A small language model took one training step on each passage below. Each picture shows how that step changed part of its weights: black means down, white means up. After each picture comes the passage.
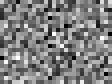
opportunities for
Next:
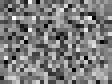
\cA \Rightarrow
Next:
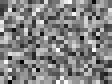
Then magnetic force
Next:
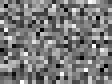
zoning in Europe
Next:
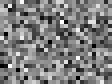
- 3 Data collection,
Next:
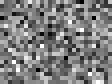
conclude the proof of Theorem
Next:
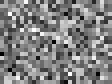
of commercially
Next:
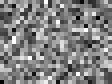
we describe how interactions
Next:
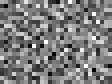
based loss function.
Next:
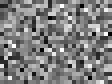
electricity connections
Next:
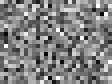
in $\R$ (the
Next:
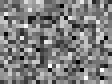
formula: $$K =
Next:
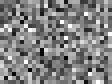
could generalized the proof by
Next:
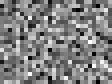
and a timestamp
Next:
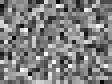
We can now return to
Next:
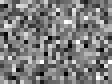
for all $\lambda, \mu
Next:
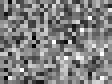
pH, scanning
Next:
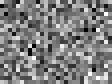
to parameter identification, is
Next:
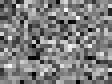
explicitly enumerating
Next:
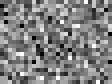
Fig. 2 Effect
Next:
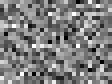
be shown that every compact
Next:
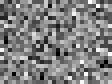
obvious that the cell average
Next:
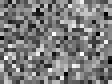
e \cdot s^m.
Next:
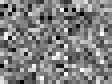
1 Allen stated
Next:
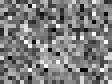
body and the path
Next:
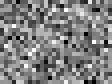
a nested sequence of finite
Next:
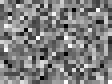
in access to healthcare
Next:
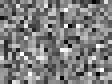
use of fixatives. For
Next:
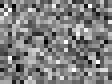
benzene solution and that
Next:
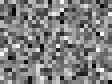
are left endpoints.
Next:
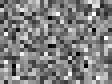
single road case,
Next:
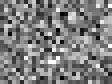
marriages" is
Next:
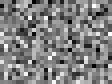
and constant case. Note that
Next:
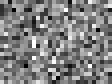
Chip Companies such
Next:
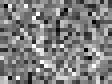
0$ Then the image is
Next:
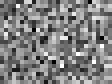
ensure security and may
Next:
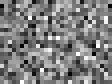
and discussed in our
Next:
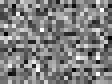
represents all those that were
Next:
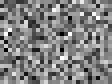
collection, during which 38
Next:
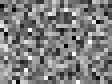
After taking Ethical
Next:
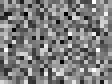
powers source and
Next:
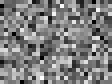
and Abundance: A
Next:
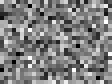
license depending on
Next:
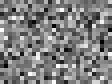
national economy.
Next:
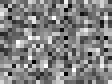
\quad \Gamma_{N}
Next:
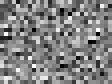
hybrid Napier
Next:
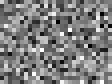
in each scheme compared to
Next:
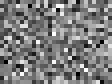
more adapted to particular
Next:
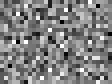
elements were monitored for
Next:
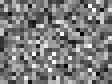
nanoscale imaging
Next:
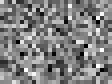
a group; you might use
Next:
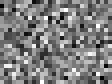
and ergonomics in
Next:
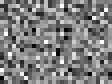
any vector in $v \in
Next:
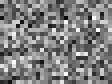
done at Department
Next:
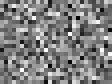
positive integer $k\geq
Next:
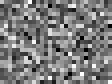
spaces, Proc.
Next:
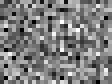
display a reduction in
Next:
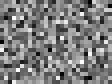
risk is by nature
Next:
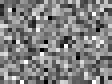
It identified types of
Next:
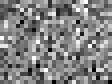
power generation applications.
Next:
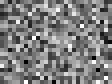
the rule on the
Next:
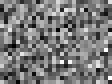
Two approaches are presented
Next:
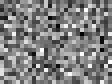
obstruction to the
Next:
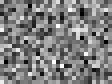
N-body simulation
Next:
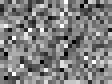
Intelligence of
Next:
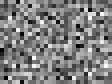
group. Finally, the
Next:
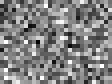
both are embedded
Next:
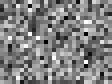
procedures. A
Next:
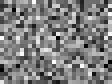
shows how to construct these
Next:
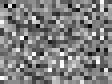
\in \R$ by
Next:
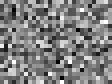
are non-negative
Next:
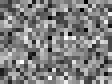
healthy and productive work
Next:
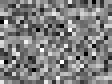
obtain similar results using methods
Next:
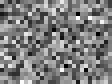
the performed IRF
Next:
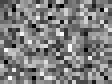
edge of $\partial K$.
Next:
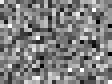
who did not have any
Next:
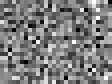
either that $(b)$
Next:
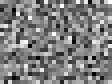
is devoted to
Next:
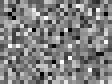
set of all analytic functions
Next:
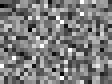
with big reduction &
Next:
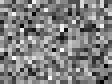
includes explaining how state
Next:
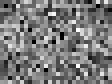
increased depression and the
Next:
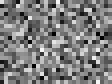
to achieve the
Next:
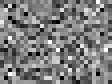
\colon Z\rightarrow
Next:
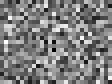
well (cf. the
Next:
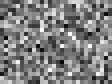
main questions: why they
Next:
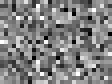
where the sum is taken over
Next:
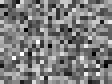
to estimate the Betti
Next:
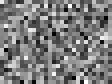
in general, the singular
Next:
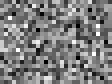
bundle fits in an
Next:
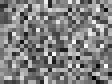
there is a time $$ 0
